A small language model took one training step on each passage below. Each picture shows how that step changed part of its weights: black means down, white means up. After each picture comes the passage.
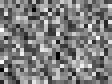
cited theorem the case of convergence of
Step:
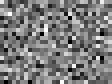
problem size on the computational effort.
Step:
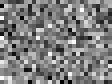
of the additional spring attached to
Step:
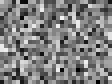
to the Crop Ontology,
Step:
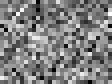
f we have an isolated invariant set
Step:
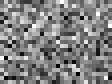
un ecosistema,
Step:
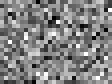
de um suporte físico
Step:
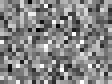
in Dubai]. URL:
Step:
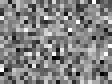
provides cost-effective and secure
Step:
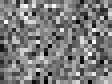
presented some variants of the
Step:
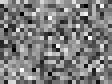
system disturbance trajectory is
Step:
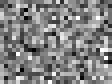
Marketing Acceptance
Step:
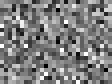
to convert graphical data into
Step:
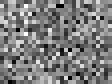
defined by \(2R^2 =
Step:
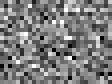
is expressed as: $$\mu =
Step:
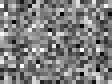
City were interviewed. The data
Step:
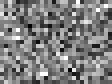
TMForum – Money
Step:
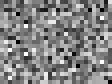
Type-5” and
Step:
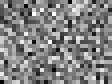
well defined. For arbitrary rings there
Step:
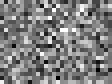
largest number of users in
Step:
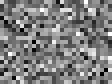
Beispiel für gestärkte
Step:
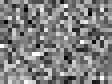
sense of David,
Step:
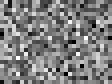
a key for early season
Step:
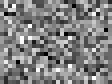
$\alpha$ is the constant function
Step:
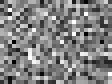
ekan, u asarlari bilan
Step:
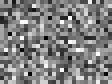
on the on the Lagrangian knot
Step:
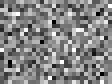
\begin{enumerate} \item
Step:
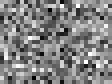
The distribution of the unit vectors
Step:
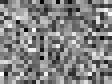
significantly. Part 1) of Theorem
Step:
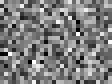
the only source of fluid.
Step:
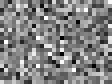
and system-wide insights.
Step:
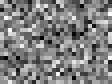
gender and background such as
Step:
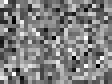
the approximate case, we weaken
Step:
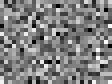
tenido experiencia previa.
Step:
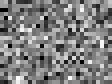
of the olivine-rich
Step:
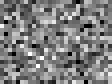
inherent feeling; it
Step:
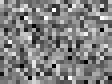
meaning-making processes that
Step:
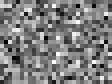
многих переменных,
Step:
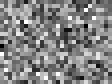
evaluation of the complex was done in
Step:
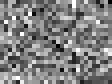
operator associated to the Racah polynomials
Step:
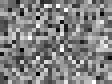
and only if $\kappa=0$,
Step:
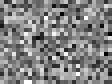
des ordres de Pologne et
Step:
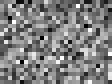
ejecutantes en los
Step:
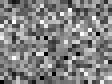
se vérifient aussi dans
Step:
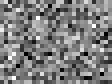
It\^{o}'s formula,
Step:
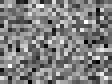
product melting at 227° by
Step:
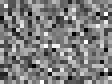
that the following diagram commutes:
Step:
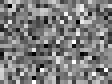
obtained through MATLAB and
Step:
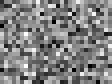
equilibrium rate constants are also
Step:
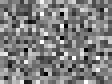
data management landscape.
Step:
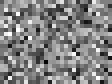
mechanisms and capacity for generalization.
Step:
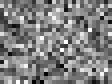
sensors are never used to measure
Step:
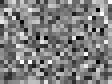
the scalar product on $V$.
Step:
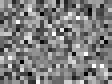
морального вчення у
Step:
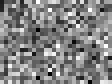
This approach also makes learning more
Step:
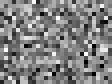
through financial discussions, setting a
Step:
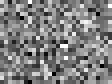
patologiyani davolashda
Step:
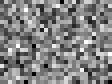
of about 15%, suggesting the
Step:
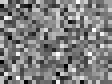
diversity and abundance in the
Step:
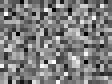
інститут імені
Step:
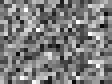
of the success of children's play
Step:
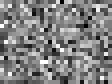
most of their working time in school,
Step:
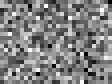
range and long charging time, how
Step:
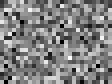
the monotone convergence theorem.
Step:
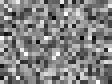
University of Wisconsin -
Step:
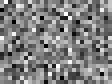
cultural traditions, geographical
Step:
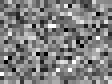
$S$ contains a closed point of
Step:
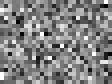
Annotation Pipeline
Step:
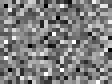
\mathbb{C}$, then
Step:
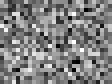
in solving the optimization problem but in
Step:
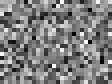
van onvolledige administraties
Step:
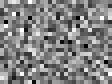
Dr. George
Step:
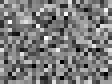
Higienópolis na
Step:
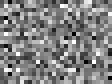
y$}; \end{tikzpicture}
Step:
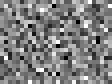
were carried out as described earlier
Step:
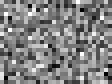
цікавий пункт
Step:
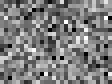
Physical abused While another reference
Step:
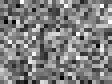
suas potencialidades e de
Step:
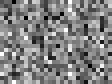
most sleepers do not
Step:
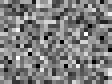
va axborot xavfsizligi
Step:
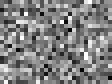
than $N_{\varepsilon}$}, where
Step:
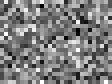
coordinate ring of the quotient has dimension
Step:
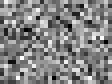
tomonidan saqlashga
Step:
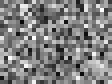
was assessed using the one-way
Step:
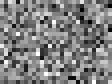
decline of individual awareness and
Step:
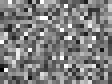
constancy table of the
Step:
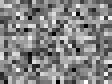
the quality of the POD solution in
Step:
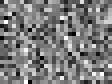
in a Learning Management System.
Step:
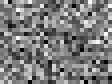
verso destra, seguito
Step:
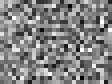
активность студентов.
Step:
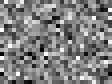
Hal ini menunjukkan
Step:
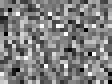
that the \textbf{carré
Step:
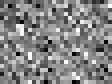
ресурсів і
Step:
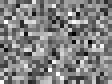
supported on a finite number of points or
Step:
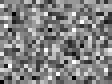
Humanity*. - May,
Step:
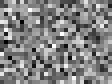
the Levi-Civita
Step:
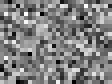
group $H$ of countable
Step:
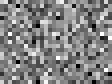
construye a través
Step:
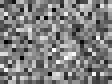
que deben desempeñar
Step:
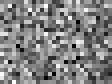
the C7 spinous processes and
